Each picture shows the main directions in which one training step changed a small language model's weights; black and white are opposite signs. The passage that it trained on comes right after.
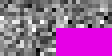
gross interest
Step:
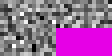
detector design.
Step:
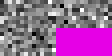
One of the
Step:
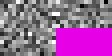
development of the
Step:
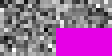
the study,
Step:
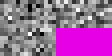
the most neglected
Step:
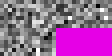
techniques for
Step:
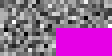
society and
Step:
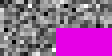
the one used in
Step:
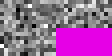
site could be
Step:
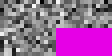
but it is the
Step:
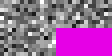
produces a
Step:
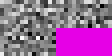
to a single
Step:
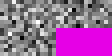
rules will
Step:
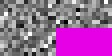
quality indicators of
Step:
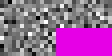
learn the
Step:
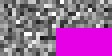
and others
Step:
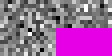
had negative
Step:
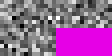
down. This
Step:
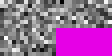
the dataset,
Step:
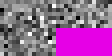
flow rate Q
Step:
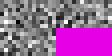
conflicts of
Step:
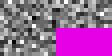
the blog
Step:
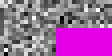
the extracting
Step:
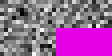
two exposures
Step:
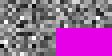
signals are
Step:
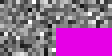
what needs to
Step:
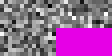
and team
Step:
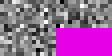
forest stand in
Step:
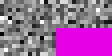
We selected one
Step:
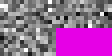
a story from
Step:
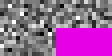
increased by
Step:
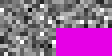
attention to
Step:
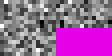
least once
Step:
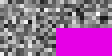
approachable to all
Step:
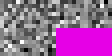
growth of
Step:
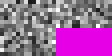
found that the
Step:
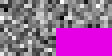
live in complex
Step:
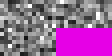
The board
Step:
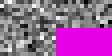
In modern
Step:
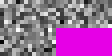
the economy of
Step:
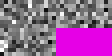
and fiber
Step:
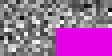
cost and high quality
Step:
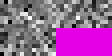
three occasions
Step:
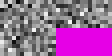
consider the necessity
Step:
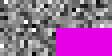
how fast a
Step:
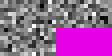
I$ such that
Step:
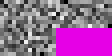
of the environment and
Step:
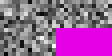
visits using
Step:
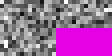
where k = the
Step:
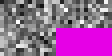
operation, this
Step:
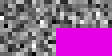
risk (with
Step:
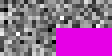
focused on the
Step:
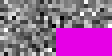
resounding environmental
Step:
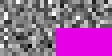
one of the 3
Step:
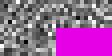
increased my
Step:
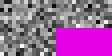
constitute a
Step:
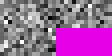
are variants of
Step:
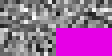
to comprise
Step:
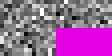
processes (Hall
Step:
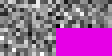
ensures that the
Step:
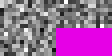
the TN
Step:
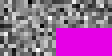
resource is available
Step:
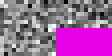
the network based on
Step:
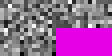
require special
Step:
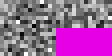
criterion is
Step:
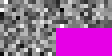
specific catering
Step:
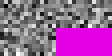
students as they have
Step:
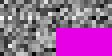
used in web services
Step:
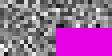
technology over the
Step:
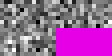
required energy to
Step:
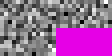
of drug
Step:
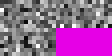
students to do a
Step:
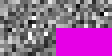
storage and
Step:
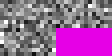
can enjoy
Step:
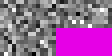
using equation
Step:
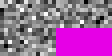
the weights during
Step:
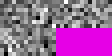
model has localised
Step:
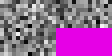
point is the mean
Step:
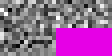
agenda and
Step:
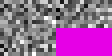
and deformability
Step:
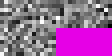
were rinsed
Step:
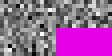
published and
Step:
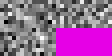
guide the
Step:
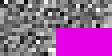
and the combination
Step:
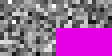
method developed for the
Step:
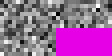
of the final
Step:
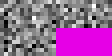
extracts was
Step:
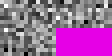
that direct communication
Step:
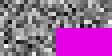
of physical
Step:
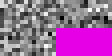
the groups at different
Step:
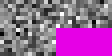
values for the
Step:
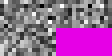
solubility of
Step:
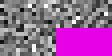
numbers. To
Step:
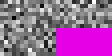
this paper.
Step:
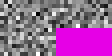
or doing
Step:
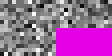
systematically compared
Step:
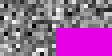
where you feel
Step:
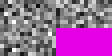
the office at
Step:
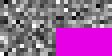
recession on
